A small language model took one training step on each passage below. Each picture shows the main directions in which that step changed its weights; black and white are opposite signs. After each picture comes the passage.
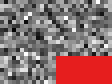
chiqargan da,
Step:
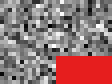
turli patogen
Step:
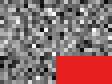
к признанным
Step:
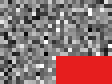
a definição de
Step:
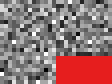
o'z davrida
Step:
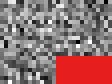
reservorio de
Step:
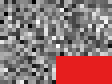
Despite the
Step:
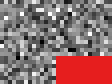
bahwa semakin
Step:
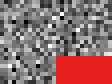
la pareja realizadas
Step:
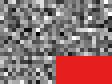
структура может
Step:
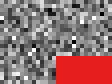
аналіз основних
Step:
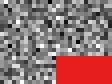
comparada às
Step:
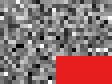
ayrim umrlar
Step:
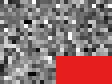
suv o‘tlari
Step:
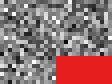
Experimentos de
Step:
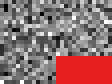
et à la tradition
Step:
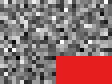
sof fosfor
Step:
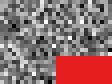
article, il en
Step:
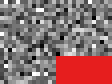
contesto di un
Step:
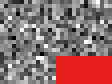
the Romanian
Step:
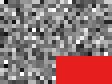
well-being of
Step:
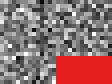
barang seperti
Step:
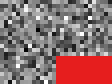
o acesso das
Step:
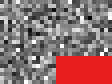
trwa ideał
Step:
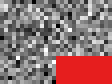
hay secuencias
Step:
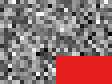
varandi² and
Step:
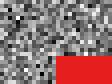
Steward der
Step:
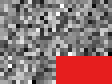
El documento
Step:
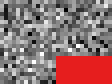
aux CEN de
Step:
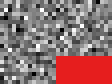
de stukken,
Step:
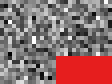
em jornais,
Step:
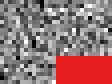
моторика как
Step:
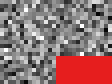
olib borgan
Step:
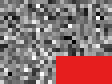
yang lebih besar
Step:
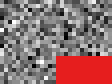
pinpoint the
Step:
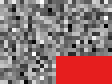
- Беркут.
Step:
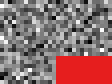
risc mai
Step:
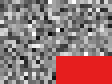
qilish sohasi
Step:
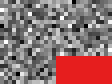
inte heller i
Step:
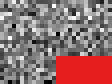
pubblicati nella
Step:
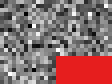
gacha) efir
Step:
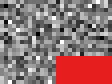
emosi pada
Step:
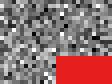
caracterizando um
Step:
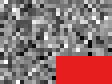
la capacitación del
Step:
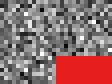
los orígenes del
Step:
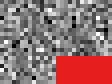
у них есть
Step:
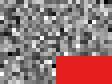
та умов.
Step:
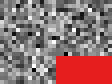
State and Law,
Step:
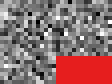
in Schmidt
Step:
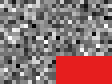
diferentes sistemas
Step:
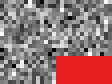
the influence of
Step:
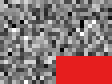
a autoconsciência
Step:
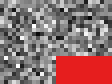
Das auditive
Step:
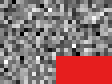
de Einstein,
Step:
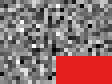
Tanel, Z.
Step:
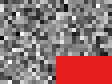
kesehatan dan
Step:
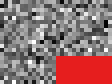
6 lesbienes,
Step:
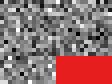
то он как раз
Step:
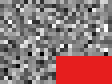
el ser humano es
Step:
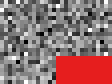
alatt akarja
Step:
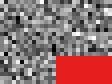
осврт на
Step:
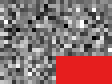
nivel mundial
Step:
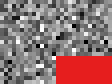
Integrados de
